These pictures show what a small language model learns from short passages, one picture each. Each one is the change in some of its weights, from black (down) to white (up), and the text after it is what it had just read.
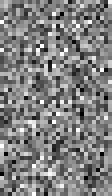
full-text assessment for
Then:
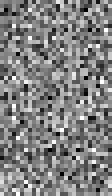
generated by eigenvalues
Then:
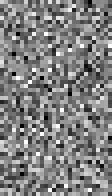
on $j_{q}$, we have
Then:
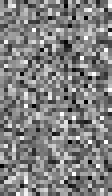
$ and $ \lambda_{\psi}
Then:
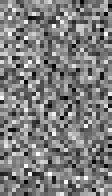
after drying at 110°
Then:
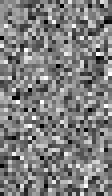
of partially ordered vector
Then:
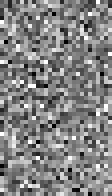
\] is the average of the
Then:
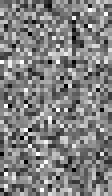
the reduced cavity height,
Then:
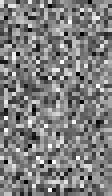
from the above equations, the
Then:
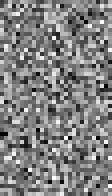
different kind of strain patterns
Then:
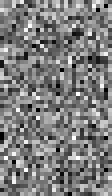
and mortality. Diabetes
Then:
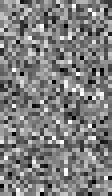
in velocity distributions) that
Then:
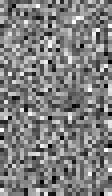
is: confinement is important
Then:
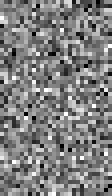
and early diagnosis.
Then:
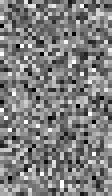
o_i^f = R_\gamma
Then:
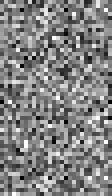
Finally, using the inverse
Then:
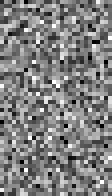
M.A.~Luty and
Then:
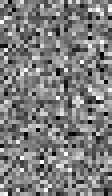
vectors of function $f$. After
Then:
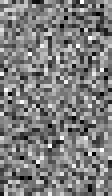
band $n$ by the electric
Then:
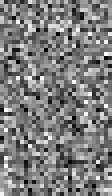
the linear growth time of the
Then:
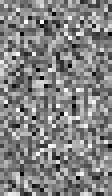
liked scale are used.
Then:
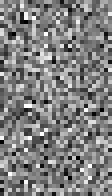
heavy dots in
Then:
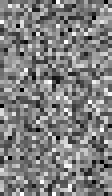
collector when finalizer functions
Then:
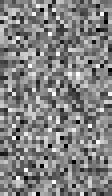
present in order to support local
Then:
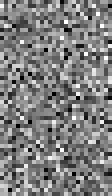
double oscillator model
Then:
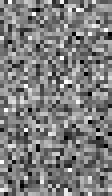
number of variables and the relaxation
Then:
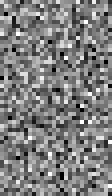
mechanics; however, the
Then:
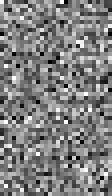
It is worth noticing that all
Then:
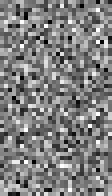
a graded extension of
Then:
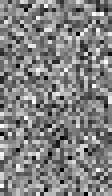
solitonic objects in the
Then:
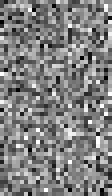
horizontal sums of this
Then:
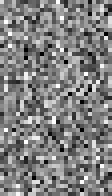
Communication*, 28(1),
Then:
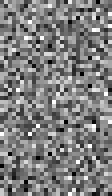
the beam rapidities
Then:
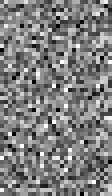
are entering the vertex,
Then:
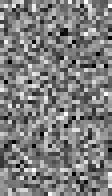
are also ubiquitous
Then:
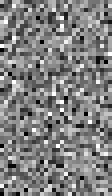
*Scientific and technical
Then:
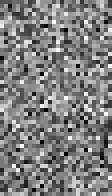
\end{proof} This result
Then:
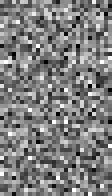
continuous phase by a middle
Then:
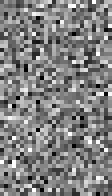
successful standard model, it does
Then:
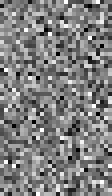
which is canonically a manifold
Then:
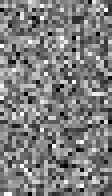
motors to the mains
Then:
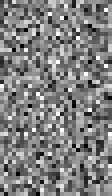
and CAFPE, \\
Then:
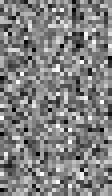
the contour on the phase
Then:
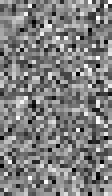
Siodia, B. S.
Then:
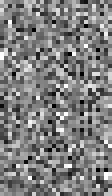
The three-dimensional structures of
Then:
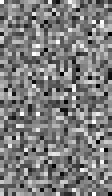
while many other materials could
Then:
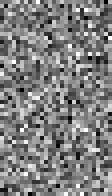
and prediction continuing to
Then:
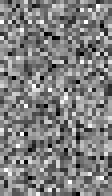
University, Aligarh,
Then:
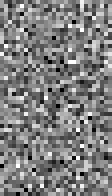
} {\summ j1n
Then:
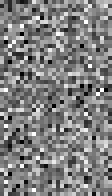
0$. \end{enumerate}
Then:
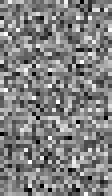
state except during an
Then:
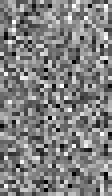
patients especially when
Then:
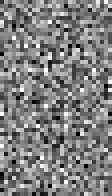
funding mechanisms for
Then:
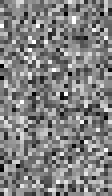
strong peak in its scattering
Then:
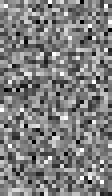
me during my teaching
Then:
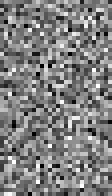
flow. Once the
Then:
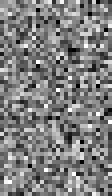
framework of the linear perturbation
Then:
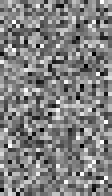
results originate from a useful
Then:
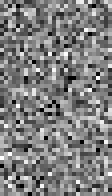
property of $\CG$ being
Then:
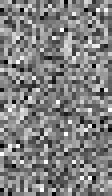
any case, the most delicate
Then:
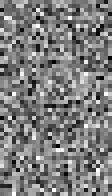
in male ward),
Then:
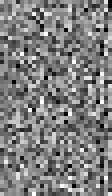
element is independent of the choice
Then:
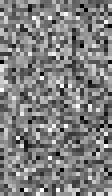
the adaptation of our
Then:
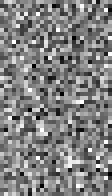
at the positions of the
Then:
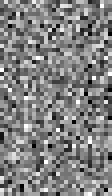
count on further financial
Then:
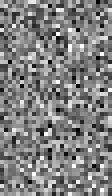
is largely determined by the control
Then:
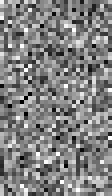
that the median length of these
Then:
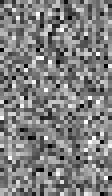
assessment in Housing
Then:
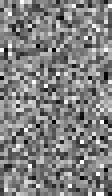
called the $\pi$-derivation
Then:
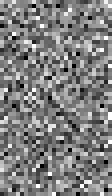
at {SubTHz}
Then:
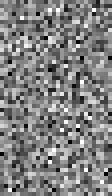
the problem \begin{eqnarray} \Delta
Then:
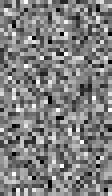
up to 60% of cases
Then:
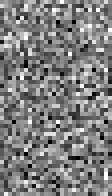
groupe de Picard de
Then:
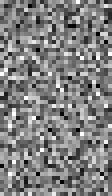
contaminated with bacteria can
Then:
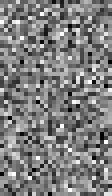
processes. Among examples are
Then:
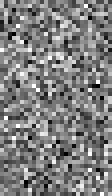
develops, but it fails
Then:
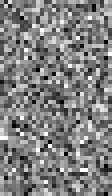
Psychological Factors
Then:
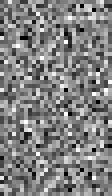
it cannot reflect human
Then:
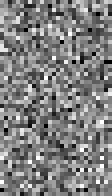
and cultural differences, race
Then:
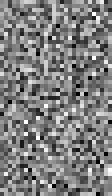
a decrease in the increase in
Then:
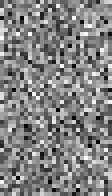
the financing costs,
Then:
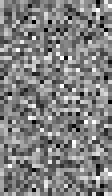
basis, the $N$-mode
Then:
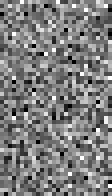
equation of the ellipsoids
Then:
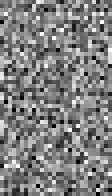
general case of a quaternionic
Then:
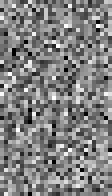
of the continuum limit of 2D
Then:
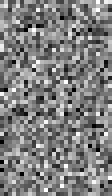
and fulfills periodic
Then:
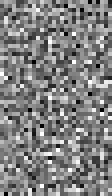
Hence, by an application of the
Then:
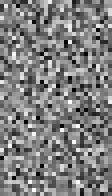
we move on with systems including
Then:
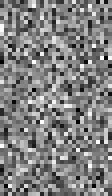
Mathematics Research
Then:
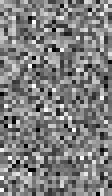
42: Most influential
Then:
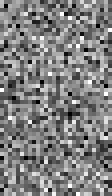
hyperbolic sets are
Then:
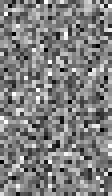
Quantum Computing}}}.
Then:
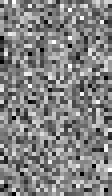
from natural outbursts
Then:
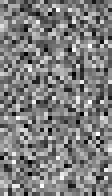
DSm fusion must apply
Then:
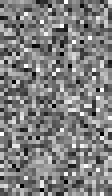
where each facility $f_j$
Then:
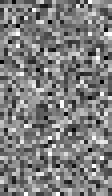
Nystr\"om method, by
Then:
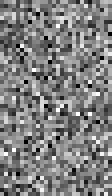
responding to treatment, or
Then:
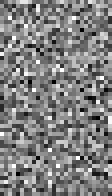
associated with the beam and solid
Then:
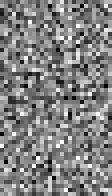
group action as above, and the set
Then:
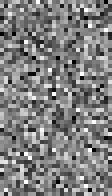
simple way to predict
